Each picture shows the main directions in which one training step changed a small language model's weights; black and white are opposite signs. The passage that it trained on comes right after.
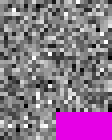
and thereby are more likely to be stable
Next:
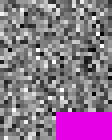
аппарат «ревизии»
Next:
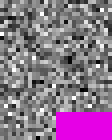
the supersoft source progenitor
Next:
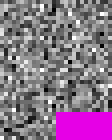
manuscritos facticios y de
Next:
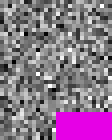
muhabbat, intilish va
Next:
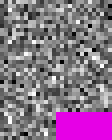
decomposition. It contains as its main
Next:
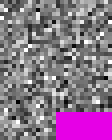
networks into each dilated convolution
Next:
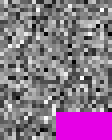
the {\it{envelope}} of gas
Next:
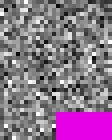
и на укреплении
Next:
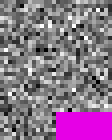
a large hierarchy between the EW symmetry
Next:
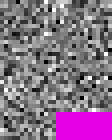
Bir yoshli bolalarda biz
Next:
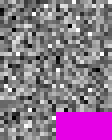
caso, las formas discursivas
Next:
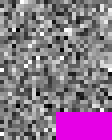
para construir aplicações web
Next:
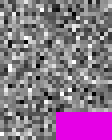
que a resposta inflamatória
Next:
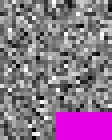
counter for Max is the following.
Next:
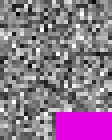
of the tested grown grain
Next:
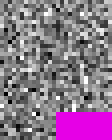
solig'i stavkasini
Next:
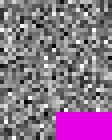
mágicas aventuras de
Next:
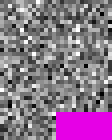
tachycardia and typical
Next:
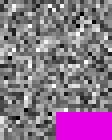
account. The model system of $N$
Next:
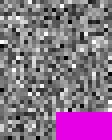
to gate $\alpha$ and flight
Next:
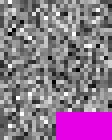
nano wire and thin films have
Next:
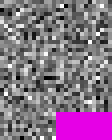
whether the user is authenticated or
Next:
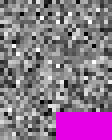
Ordnung nicht über eine
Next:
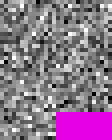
acknowledge computational support from
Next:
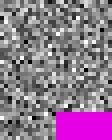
слова: цифровая
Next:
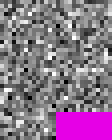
that films on STO substrates are
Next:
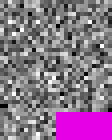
G.W. Milton, {\it The
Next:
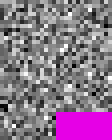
requirements on products automatically. In the
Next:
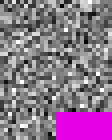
curvature of the effective potential at the
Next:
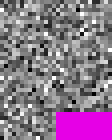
regions of the medium characterized by departure
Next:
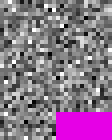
general the dilaton terms generated can be
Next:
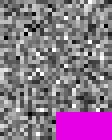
modes of the gravitational fields are integrated
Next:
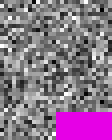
to keep it temporarily to
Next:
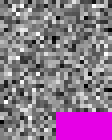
for stationarity of first difference of the
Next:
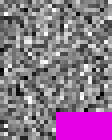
$\mathcal{F}=1$. We redefined
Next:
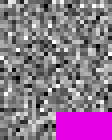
and Yiyang Ma and Yiyuan
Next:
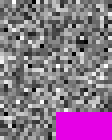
Espectaculares fijos 38
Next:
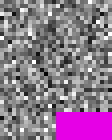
снижению депрессии
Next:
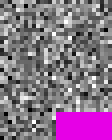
y objetivamente la confusa
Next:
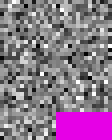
démarches, leur rendent
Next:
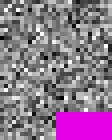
do not vanish and are the only ones
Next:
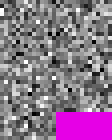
реченице с напоредно
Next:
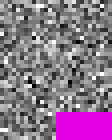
have also been used as the p-type component
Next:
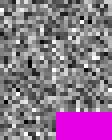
до роботи на флоті у
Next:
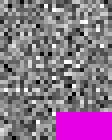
compartilhada entre o Estado e a
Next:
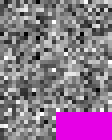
the particles to gain energy. They are also
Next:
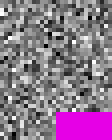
– правы. Даже
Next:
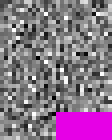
fuzzy, but the dynamics of branching is
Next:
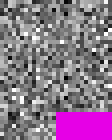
denoted $\mathbf{H D}
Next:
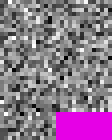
the analogue of our Splitting
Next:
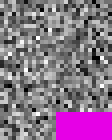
que, en términos generales,
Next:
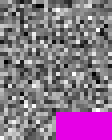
are proportional to the baryon charge.
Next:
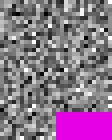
and G. Dipierro for the
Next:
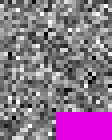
each compound, and the agreement was
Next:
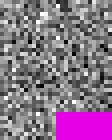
The purpose of this paper is to
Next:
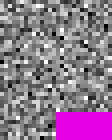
have considered distances only between states at different times,
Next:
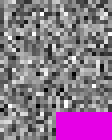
va yorma chiqishi 82 –
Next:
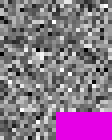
directed between particles given the labels
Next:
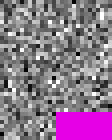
Sedangkan tidak ada
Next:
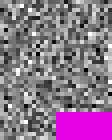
was already discussed in paper I of this
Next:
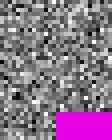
is not optimized in DMC and fixed at
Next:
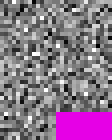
the other. For instance, Shi et
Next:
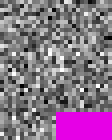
derivative $\dot{E}$), this type of
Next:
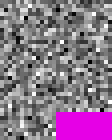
буюмларни ёки
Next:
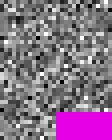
two qubit states. We have then explored
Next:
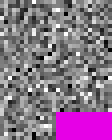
организма может быть
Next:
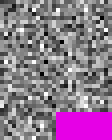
microwave drying // Journal of
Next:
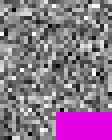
are provided. \section{Antisymmetric
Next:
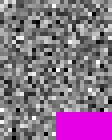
ega bo‘lgan o‘quvchi
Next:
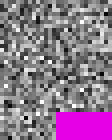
odnalezienie informacji
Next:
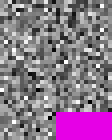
is not spacing between the annotation
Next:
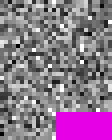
is over three orders of magnitude higher than
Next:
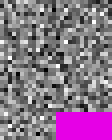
que são os responsáveis pela
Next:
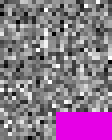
Europeiska Unionen 2003.
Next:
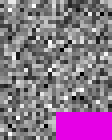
sifatida. Ammo bir
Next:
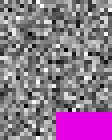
underestimated to some extent.} The result
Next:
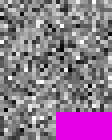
disturbance factor increases as the angle
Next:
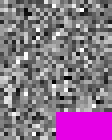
quyidagilarni o'z
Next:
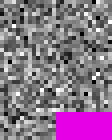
видах звітів, що
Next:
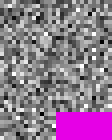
kadrolu üniversite personelinin
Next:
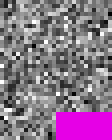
bo'lgan shaxslar doirasi
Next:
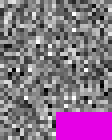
debería pasar. (E6F)
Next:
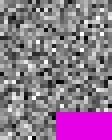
a lot of myths and
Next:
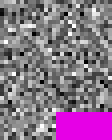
en el último nivel
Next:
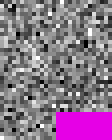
be shown that the analysis scheme in ensemble
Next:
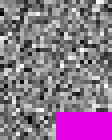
структурой обработки
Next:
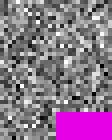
til taraqqiyoti
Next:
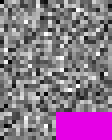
Au NPs assemblies inside
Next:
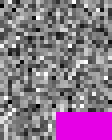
Municipal de Meio
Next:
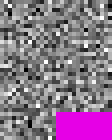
quasi eine Option auswaehlen will und
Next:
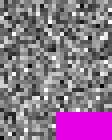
between visual morphological classifications is
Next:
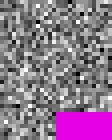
cause. Parmi les aires
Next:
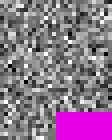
in the window anymore, since its
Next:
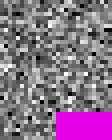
$ with random weights $ \theta $
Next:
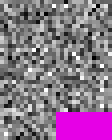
barcha jarayonlarning
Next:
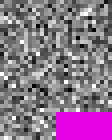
$Q_i$. On the other hand, the
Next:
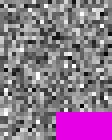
insight into cosmic particle acceleration
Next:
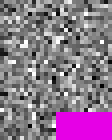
Figure~\ref{s2mvar} shows the
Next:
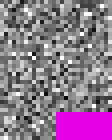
sensitive detectors, the other
